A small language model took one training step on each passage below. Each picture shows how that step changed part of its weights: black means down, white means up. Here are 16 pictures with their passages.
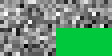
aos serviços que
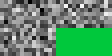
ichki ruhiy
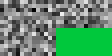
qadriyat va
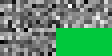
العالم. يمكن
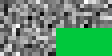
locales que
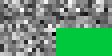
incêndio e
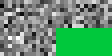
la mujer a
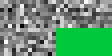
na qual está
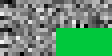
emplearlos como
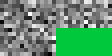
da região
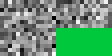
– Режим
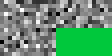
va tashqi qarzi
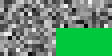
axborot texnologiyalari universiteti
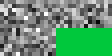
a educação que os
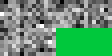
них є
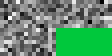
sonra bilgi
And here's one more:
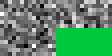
des langues.
